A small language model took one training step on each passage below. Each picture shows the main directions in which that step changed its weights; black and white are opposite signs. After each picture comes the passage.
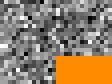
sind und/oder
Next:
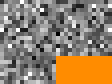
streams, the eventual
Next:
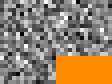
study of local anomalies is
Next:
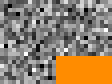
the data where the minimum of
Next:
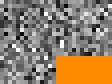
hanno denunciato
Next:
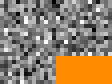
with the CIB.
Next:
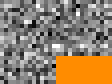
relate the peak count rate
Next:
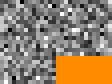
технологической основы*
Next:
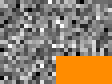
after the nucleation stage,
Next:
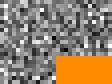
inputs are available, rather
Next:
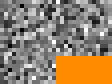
на ринку праці
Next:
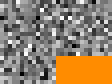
same function on half the
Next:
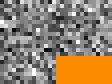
"q+1" either
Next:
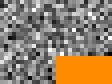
hayat, iş
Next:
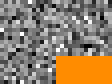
estatus social, las
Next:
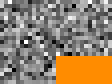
of altermagnets.
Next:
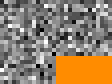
Let us consider a generalized
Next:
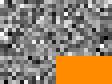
pessoas jurídicas
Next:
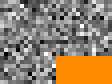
в 13% случаев
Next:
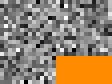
the Schwarzschild
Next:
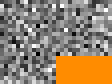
definition of this concept as used
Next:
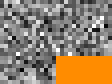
2D ferromagnetic material,
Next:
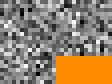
provided in the Appendix.
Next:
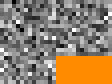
[6]. Zamonaviy
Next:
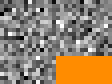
strong and healthy after more
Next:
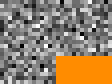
Kroupa increases with stellar
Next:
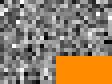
las universidades, políticas de
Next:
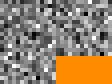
Zdziarski \&
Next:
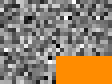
many detection systems measure only
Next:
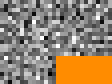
at the W atom for the
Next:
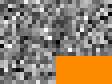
to using single photons to implement
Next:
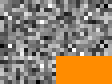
Indonesia', *Jurnal
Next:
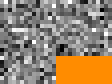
cazuri de boli
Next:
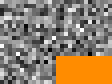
version of the exchange correlation functional
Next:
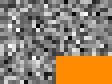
dissipation. Thus,
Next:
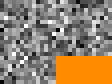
الدراسة في
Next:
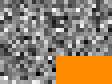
SOC_{min} -
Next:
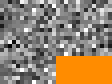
важна не только
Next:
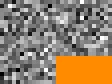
intended to capture the
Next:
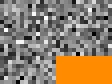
neutrinos are fermions,
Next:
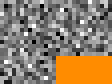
is not as simple as
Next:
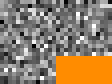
tushunchasi turli
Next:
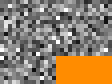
to generate topologically protected
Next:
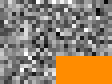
in Preschool
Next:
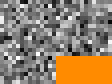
response becomes linear again. The
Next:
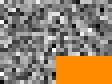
\rangle$. After
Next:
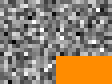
by the Spanish
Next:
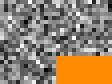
suitable for entanglement distribution
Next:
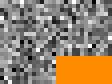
aquisição de dados O
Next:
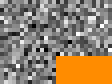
replenish the phase
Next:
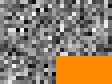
muy afines.
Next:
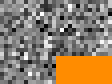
à travers toute la
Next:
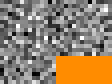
6 and September
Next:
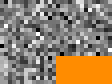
accelerated by the stable
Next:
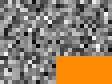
Paulatinamente van
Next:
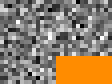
increase as the SIR
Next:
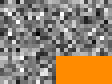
$b \to \bar
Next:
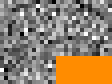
innovative solutions for enhanced
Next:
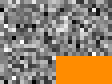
rotating disk with heat and
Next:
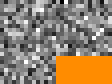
Interestingly, our
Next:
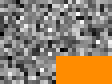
средство общения,
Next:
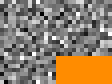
asosiy omil – shakl va
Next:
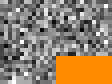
campo de la salud
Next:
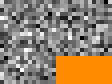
diagram turns into zero when
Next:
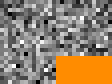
the field-to-field
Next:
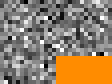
$\tan\beta =
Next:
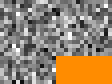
systems. However, one or
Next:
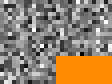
on gold than on
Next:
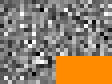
tuning procedure requires that the
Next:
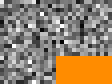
из одной цепи
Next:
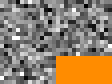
{author} {\bibinfo
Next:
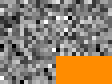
compact binaries. While the
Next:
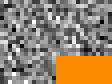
at higher temperatures. The model
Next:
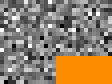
o'zgarishni ham
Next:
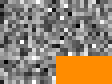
is no conflict of
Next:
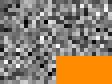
the cavity is equivalent to the
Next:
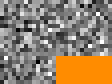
mass reaches the lower bound
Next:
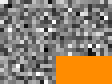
a Gyrating Magnetic
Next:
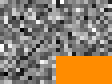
its wide usage in
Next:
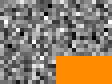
viên trong
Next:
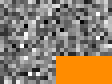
the flag qubit by the
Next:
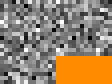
**I. Transport matrices
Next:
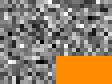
Lesser Poland
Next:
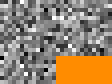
potentials. The atoms
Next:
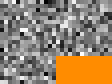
poderoso. Como
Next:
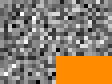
of a covalent
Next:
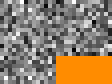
la communication publique
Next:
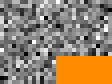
tomoni **o'ng
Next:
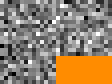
verstaan wij in
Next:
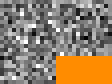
may be binary systems in which
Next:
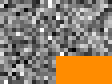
We remark that we could
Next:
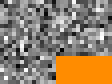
com o desafio de
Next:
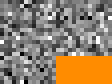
En ce qui concerne
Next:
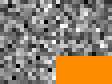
implement the top-quark
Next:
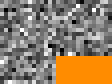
forma, embora tal
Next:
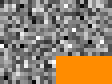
individually, and put
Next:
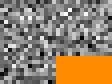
\Delta a_\mu =
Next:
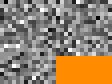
flowing in the channel on
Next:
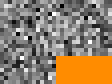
leche se ofrece
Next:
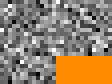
het opstellen en
